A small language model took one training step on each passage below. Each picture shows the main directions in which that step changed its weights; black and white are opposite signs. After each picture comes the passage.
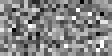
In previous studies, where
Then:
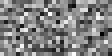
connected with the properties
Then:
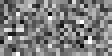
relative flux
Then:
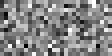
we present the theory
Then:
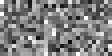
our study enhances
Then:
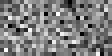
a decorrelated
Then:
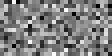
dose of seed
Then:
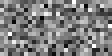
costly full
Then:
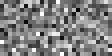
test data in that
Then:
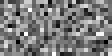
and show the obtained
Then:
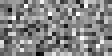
toxin production,
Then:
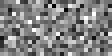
These thyroid
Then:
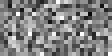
weather and
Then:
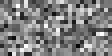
Review on
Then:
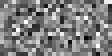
modest reductions in
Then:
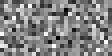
following sections:
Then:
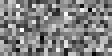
constraints, {\textit
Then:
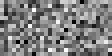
as proposed by some of
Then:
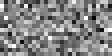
using combinations of
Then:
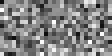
Lax representation for
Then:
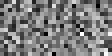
its application.
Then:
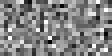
the traction to the
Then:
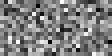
Although, this
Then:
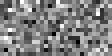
than through $Q$
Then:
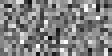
the candidates
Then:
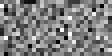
observed in our study.
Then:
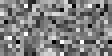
learning rate of
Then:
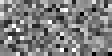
flux of order
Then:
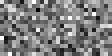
retention score
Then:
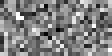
on stretch
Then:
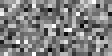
matrix elements of the
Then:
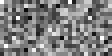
should be possible to obtain
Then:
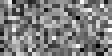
is to build on
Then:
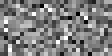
kinetics of
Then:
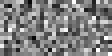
the random
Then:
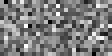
used. Therefore,
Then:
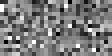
is mediated by
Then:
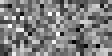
not continue if
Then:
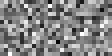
muons generated
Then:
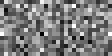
practices like
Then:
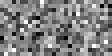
factor drop is
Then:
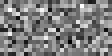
Quite good
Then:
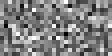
world and is
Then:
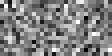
leaves will
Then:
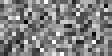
soluble in
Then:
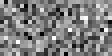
X *axis
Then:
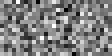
with the space group of
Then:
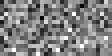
expand the resulting
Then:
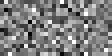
right way. In
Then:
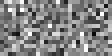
shampoo using
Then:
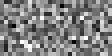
a time series
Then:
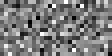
and buying
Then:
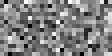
insufficient for
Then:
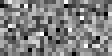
physical size D,
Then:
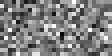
were also studied by
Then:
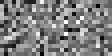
included in the
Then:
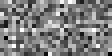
of African
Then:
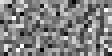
determining the
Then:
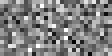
delivery of
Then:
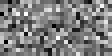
of deviation from
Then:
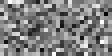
NK cells
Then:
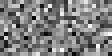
is expected since
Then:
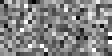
0.3 Table
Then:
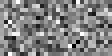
neutron skin
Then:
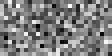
sensor location
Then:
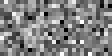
mobility of
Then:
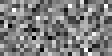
new words is based
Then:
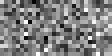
As depicted by
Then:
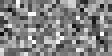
countries while
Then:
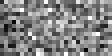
{\rm GeV}
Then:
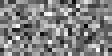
policy may not
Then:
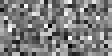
long run and is
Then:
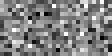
to the leads.}
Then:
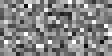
to global
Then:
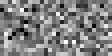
not later than
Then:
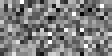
bows" to
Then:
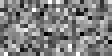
that these old
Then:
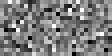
of both low- and
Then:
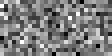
sample ($z \leq
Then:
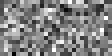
factor explaining
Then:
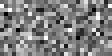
the tabulated
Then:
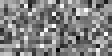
such as National
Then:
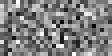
developed country
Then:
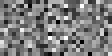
to the growth of
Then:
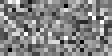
after compared the energy of
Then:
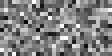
factor in front
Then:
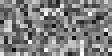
Science Foundation
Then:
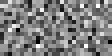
recurrent unit
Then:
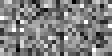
The problem of employment
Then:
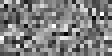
from single tidal
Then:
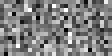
the Royal
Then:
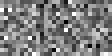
introduced by
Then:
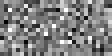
map of the active
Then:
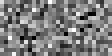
that the diagram is
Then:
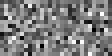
as a function of
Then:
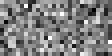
learning, we
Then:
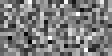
the final product is
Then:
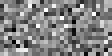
in response to an
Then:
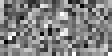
on the collection and
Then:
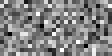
induce deformation
